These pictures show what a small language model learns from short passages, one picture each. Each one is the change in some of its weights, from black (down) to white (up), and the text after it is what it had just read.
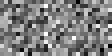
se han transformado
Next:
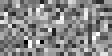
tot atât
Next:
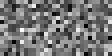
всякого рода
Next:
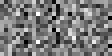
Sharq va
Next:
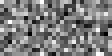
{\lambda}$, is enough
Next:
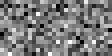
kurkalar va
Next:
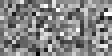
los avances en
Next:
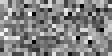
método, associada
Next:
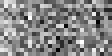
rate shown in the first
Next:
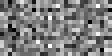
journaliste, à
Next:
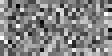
información y de
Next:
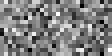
one form, using the
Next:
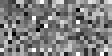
Therefore, the transition kernel
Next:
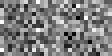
words in a number
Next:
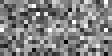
від впровадження
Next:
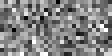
$R$ are expressed
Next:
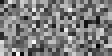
$ are given as in
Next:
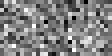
unique $^*$-homomorphism
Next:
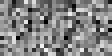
Literatura: 25
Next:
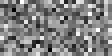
half-edge.) To
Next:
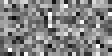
conquistar o
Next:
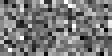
B. – Doctor of
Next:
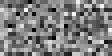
comparando los datos
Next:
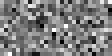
from their explicit formulas.
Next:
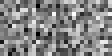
}\rfloor \eta
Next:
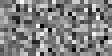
ciljem da
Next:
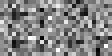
manusia di berbagai
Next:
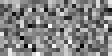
dann dort
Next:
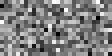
is easy to ask
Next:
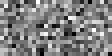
periferia del
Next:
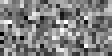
the method in this paper
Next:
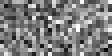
только с
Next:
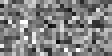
1$, it follows from
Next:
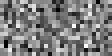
much smaller than in the
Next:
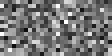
в первом
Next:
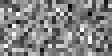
& Jaggi,
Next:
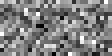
spanned by two vectors
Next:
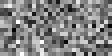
$S$ respectively.
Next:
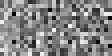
taurino e
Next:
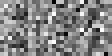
a legislação
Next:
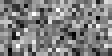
FCP à la
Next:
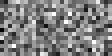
g $ is the following
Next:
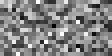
for an ${\cal
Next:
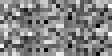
dia a dia mais
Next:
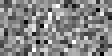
les brinde una
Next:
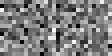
trong xã
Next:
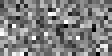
e traçar
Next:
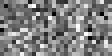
тіркеу -
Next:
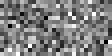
experiments to demonstrate
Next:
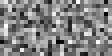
for the higher dimensional
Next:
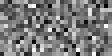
ребенка и
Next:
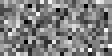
not have radial
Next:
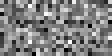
that the Reeb
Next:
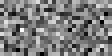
of these reflections.
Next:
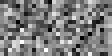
Reports) 4
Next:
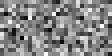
$l$ to a
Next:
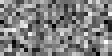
This follows from an easy
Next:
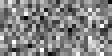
$H$ are finite
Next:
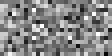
au reușit
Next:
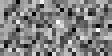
or two elements from
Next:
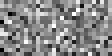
order sentence of
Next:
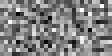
Rite approximation: for
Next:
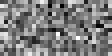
z)| \leqslant \\
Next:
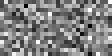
general exhibits
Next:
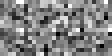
hajmi mln
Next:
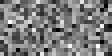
we take $X =
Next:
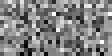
a function of the sample
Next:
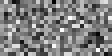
and integrally closed
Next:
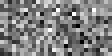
instances varying
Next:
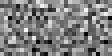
científica do
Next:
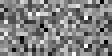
must be to the left
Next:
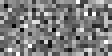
lengths corresponding to lattice
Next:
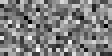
reason why the results
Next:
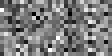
در سطح
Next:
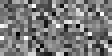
не потеряли
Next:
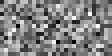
and $ \tau
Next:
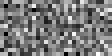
его длина
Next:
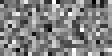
RM) The present
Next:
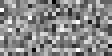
it possible to generate
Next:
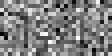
proof of $(a)$
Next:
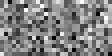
igual que
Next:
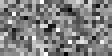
that $H$ is
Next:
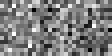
bytu, to nie
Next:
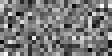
los productores para
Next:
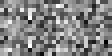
to linear elliptic or
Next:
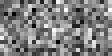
the Ministry of
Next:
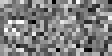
and finally, one
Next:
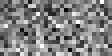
новая система
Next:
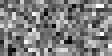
security of a
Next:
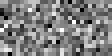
the following algorithms.
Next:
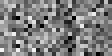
olib keladi.
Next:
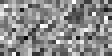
ou le décrire
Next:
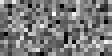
ds\leq \lambda
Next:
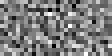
em Moreira e
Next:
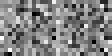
Apesar da
